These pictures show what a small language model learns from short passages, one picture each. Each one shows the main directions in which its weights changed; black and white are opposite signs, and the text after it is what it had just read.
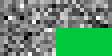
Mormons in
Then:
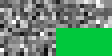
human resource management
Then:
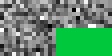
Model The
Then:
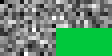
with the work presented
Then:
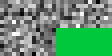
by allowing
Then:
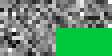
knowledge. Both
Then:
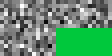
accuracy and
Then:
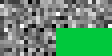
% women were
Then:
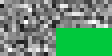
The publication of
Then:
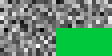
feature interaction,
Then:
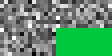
robots that
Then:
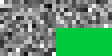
the sensors and
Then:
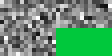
the positive and significant
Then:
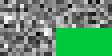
one obtains
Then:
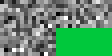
yrs were
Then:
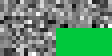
students investigate
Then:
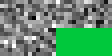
2 Solid
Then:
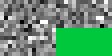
a slight
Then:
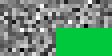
and design, and
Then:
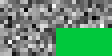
status of
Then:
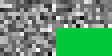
the people in
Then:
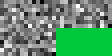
Our experiments
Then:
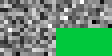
over the cis
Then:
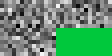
estimation of
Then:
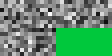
focus on.
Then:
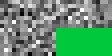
by VN.
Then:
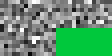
materials studied
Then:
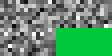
for Human
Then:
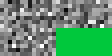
strategy on the
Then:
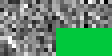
conditions. -
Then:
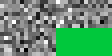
and the development of
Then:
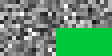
using improved
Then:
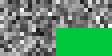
strategies and
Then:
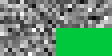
showed a
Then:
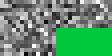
the findings showed
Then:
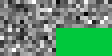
record to
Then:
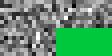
the required
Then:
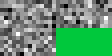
this study? *
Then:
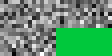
levels of environmental
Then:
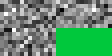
are related to the
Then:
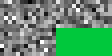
aimed to assess
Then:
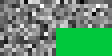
in slowing
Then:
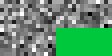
based on a
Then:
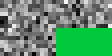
follows a different
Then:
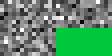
as a process,
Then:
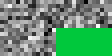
study was conducted
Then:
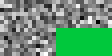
the trend in
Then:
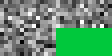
u_0 does
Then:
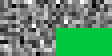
confused from
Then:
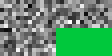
research within the
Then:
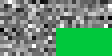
“If we
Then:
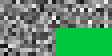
for constant
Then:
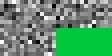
out. 5
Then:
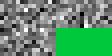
for the use of
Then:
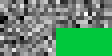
form conformal
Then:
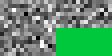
previous and the
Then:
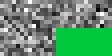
continued to
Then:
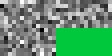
the necessity
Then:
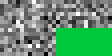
while relational
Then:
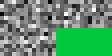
in bones
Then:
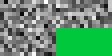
the drilled
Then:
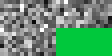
changing the key
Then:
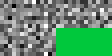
publicly available
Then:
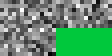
made by an
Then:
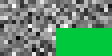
stage of
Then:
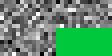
development programs are
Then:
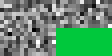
the skill
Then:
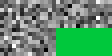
physical model.
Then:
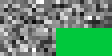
A Essays
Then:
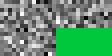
distributions, while
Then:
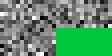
infection were
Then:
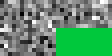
between R and
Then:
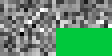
to lower education
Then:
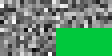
the Computer
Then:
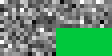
can attribute
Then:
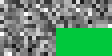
layer to be
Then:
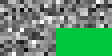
is also a
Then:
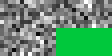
had error
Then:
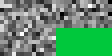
the right of
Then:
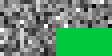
clearer measure
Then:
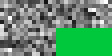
peak. In
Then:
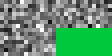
analysis of the
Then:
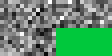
issues and
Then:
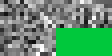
were fully
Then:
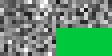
term and changes
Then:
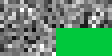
been fully
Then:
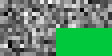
1 33 production
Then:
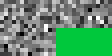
on paper changes the
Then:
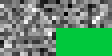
OH and
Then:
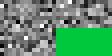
meant to
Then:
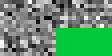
hot oil
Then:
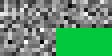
experience instead
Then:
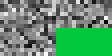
are really of
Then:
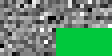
Let's also
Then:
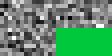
The U.S
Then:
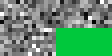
patients in late
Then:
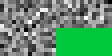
to identify
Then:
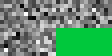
Public and
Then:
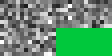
solution. 2.
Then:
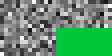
dog” can
